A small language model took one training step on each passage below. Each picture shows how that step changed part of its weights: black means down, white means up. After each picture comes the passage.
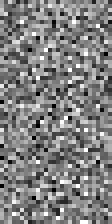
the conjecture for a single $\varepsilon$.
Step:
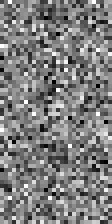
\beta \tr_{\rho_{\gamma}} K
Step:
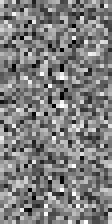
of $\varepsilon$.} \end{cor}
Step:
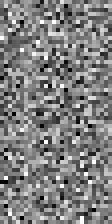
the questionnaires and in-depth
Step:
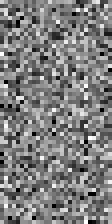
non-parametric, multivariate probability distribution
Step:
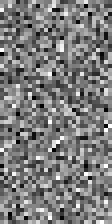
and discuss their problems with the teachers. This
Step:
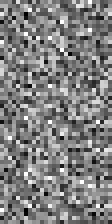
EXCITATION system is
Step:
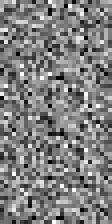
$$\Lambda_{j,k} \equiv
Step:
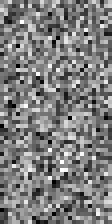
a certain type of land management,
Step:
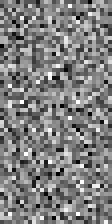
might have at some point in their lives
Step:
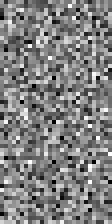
quality of the school itself is influenced
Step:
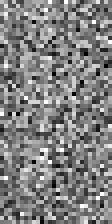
impossible, to take them offline because
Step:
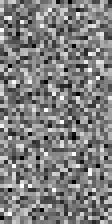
we do the same thing replacing
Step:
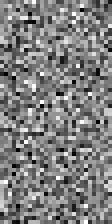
their achievement motivation. 3. The
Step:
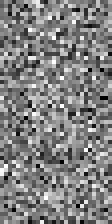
of the equation \begin{eqnarray}\aligned &
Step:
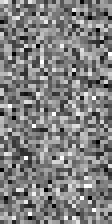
Hg), mean ± SD
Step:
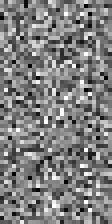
is equal to the length of the path in
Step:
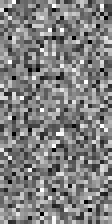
and $c_2$ are arbitrary real
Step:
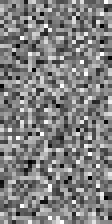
The identification is via mapping $[v]$ to
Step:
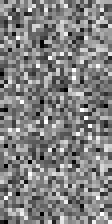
associated with $\pi_{\LLL}$ is equal
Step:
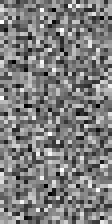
Fake AV MDNs I take
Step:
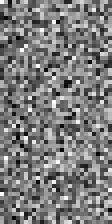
people, organizations, addresses,
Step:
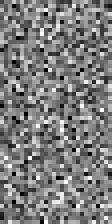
rolling mean was Figure 11.
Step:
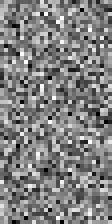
Haugen, "A General
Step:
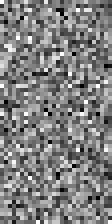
Gaussian-like models. Furthermore,
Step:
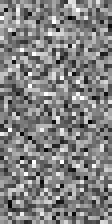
the transmitter (TX) and
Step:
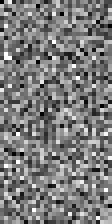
\big\rangle dsdu\\
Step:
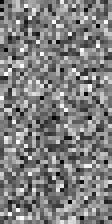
linear bijection \[ \varphi\colon
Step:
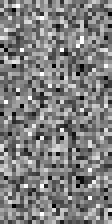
this dataset (Fig. 3.22), because
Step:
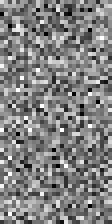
the main statistical analysis and machine learning
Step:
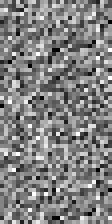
linked in that it has the same
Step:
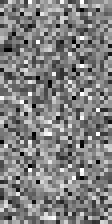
physical therapy during breast cancer
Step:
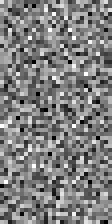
equalities can only hold at the unique point of
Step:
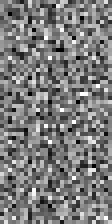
\times \B \to \B$ defined
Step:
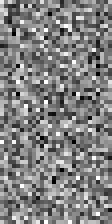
a fixed point. Almost periodic solutions were also
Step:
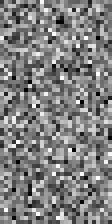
$r>0$ and every sequence of
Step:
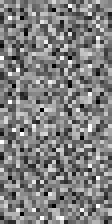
is compact, separable and connected metric space.
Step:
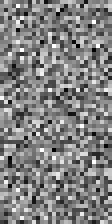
of their abundances (from Table
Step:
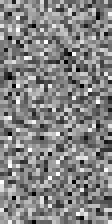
be at linkage distance '1.4'
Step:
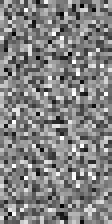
payments reduce subsidy flows
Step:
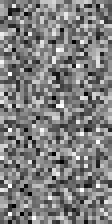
derivative function and $y=0$ in
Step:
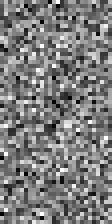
decreases as the age of the
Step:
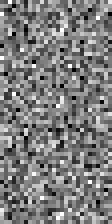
are always in case $(i)$ since a
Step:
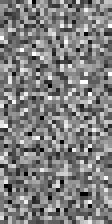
the domains of $\SC$ have a finite
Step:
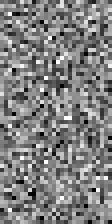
4) Aluminum Alloy
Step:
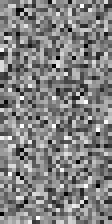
current state in various institutions/specialist
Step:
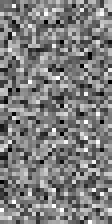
tract infection, deep venous
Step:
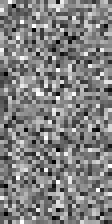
the researcher's field of expertise.
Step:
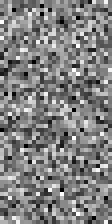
over all $r>0$. \epf
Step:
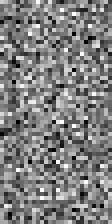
having a built-in module for
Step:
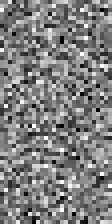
per day can protect the body
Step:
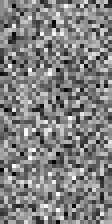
of sensors. Heatmaps will identify
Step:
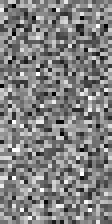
which design features are feasible under current
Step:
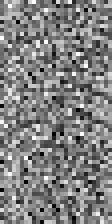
so the same argument as above shows that
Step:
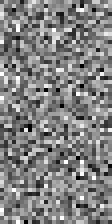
calculate odds ratios (OR)
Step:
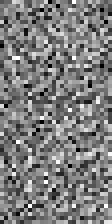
is quasiconformal with
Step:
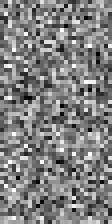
have $$P_\lambda \varphi(x)
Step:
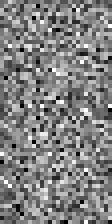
elucidate the specific pathways and
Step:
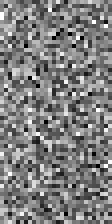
and main result}\label{sec1}
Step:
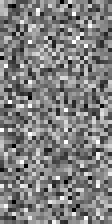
introduces a biologically active component to
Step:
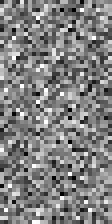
in the lower abdomen and lower back before
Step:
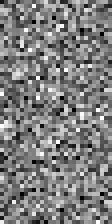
English verbs with reference to tense,
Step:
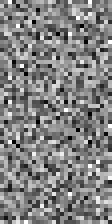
Telomere dysfunction might be
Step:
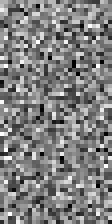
source of information and entertainment
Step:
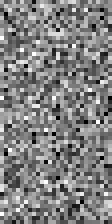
the heart rate which was conducted 24
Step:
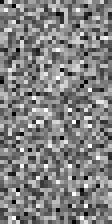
paper the quantitative method was conducted to measure the
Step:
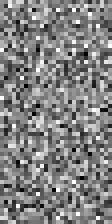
individual aspect of driving separately leads
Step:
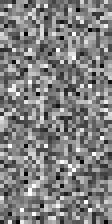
Customers in the context of motor
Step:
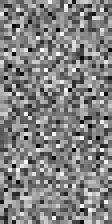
be applicable to cases {\bf A},
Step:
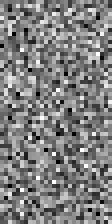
are also at an acceptable level (see
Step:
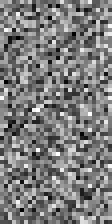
group saturated with finite simple groups of
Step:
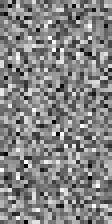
be the case in challenged environments
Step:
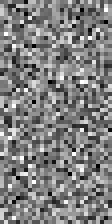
Figure 3. I will accomplish a
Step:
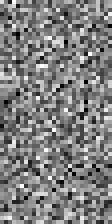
carbohydrates and /or often
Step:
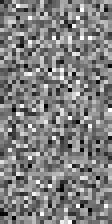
gave the major product 8. ¹H
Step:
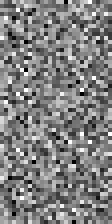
industrial problem in nonlinear solid
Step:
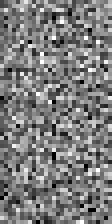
desire to fight, one is
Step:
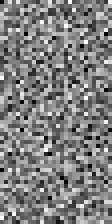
leads to only four non zero terms corresponding to
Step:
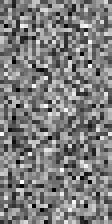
notion of saturation can be generalised
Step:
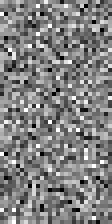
$b$ \textnormal {otherwise},
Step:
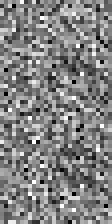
$c_0<0$. The initial free
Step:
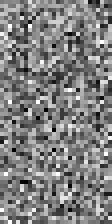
Ross et al. [22], using
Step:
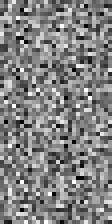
breakthrough in the field came when
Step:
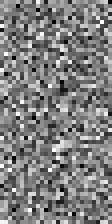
\end{equation} The inverse Fourier
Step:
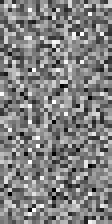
produced indirectly via impact and
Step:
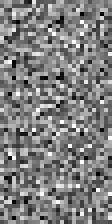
$f_2$ are integrals involving
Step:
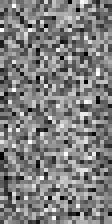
functional, form-building and
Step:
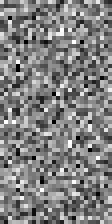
We conclude the current section by considering some
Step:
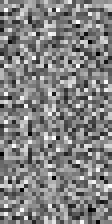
to analyze problems step by step,
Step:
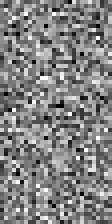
prove, so assume furthermore that $b >
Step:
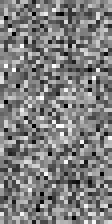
$M$. An almost quaternionic
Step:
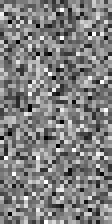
but the argument given there isn't very
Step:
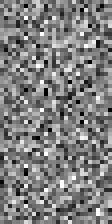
graphic is set against a background
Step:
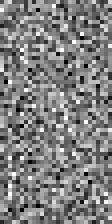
cope with the impact of changing
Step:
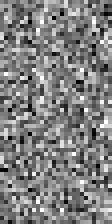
(D)-(K), we see four different
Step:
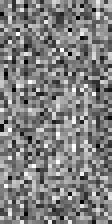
nickel coating is uniform and has
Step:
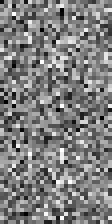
of emotional or physical tension. It
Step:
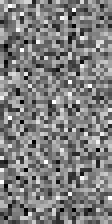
classroom 3 Supervisors
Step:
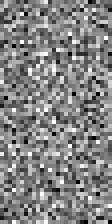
\qed \enddemo Theorem 2 is
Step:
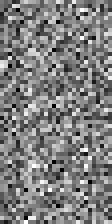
supply in their houses.
